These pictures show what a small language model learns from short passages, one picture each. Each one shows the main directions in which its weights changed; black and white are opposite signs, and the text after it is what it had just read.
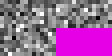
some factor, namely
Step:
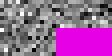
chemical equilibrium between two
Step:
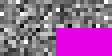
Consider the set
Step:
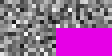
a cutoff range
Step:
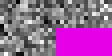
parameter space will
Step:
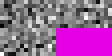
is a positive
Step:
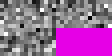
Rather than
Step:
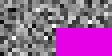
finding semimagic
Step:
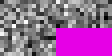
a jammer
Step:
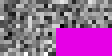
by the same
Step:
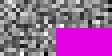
the term with
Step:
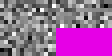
FM coupling is
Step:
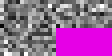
out by the leading
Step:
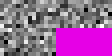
for the imaginary part
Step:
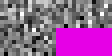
investigate the sufficient conditions
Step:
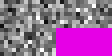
represents number of
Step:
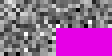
the plot for
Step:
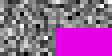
imply the existence
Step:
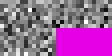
only on the
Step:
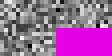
the empirical formula created
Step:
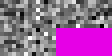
lattice spacing
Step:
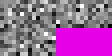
model these by adding
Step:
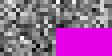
the electron pressure
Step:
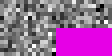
of spaxels
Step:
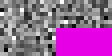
funds are being
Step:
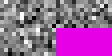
German have access to
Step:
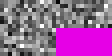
to modify
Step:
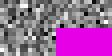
corresponding to bulk states
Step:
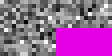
a single GEM
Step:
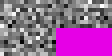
and those in the
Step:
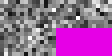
boundary. With increasing
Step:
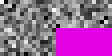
examining the
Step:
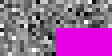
mmag) for
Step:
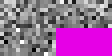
the feasibility
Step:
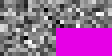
must be affected by
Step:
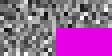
most of the
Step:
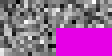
equation is better than
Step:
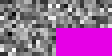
an oval and
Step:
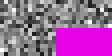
have been chosen to
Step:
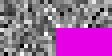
will generate the error
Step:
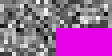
To recap,
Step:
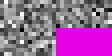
task in developing
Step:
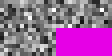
New York,
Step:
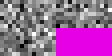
or residual heat from
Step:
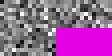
extraction of the
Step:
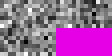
is the present value
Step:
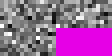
in practical and
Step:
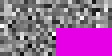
and kinematics of
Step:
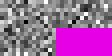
region of the
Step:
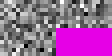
the performance of the
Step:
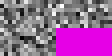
Fe-K emission
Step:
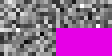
the experimental data showing
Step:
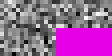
the DHCP
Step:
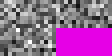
the trial potential
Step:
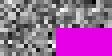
the same speed of
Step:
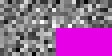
high level of excess
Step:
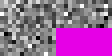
Figures 4 and
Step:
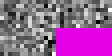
by using a horizontal
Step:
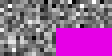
es del
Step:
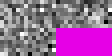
Sort has a
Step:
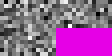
fit the data better
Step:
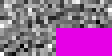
is a zero mean
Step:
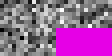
= \mathcal
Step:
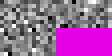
a Markov decision
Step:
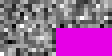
our recent work
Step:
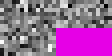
integral is extended over
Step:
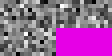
converge to the
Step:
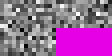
and S.
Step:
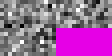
following Ref.
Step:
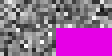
the filtered
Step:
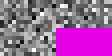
one point, and
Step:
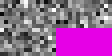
loss is still at
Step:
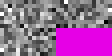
opted to include
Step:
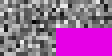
example is reported in
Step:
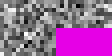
aspects of First
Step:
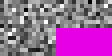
be exploited to
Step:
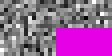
forced authors to
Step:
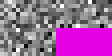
the structure of the
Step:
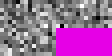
it is clear that
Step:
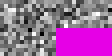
aspects of cosmology
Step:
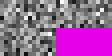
of the folding
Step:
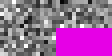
In summary, the
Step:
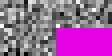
increase in the
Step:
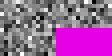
The collective velocity
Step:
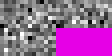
has not contributed
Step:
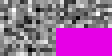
let us also assume
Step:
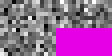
(see also section
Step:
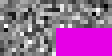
with large datasets of
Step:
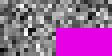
from one type to
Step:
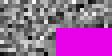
be $\sim
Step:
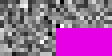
transition decreases that could
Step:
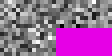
the KO
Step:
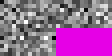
a basket when
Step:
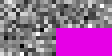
the vectorized upper
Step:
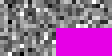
$Q'$ values
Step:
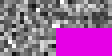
relativistic QED is
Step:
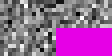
transforms into the
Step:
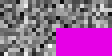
neighbour interaction
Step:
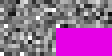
functional in the presence
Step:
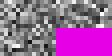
the nucleons involved
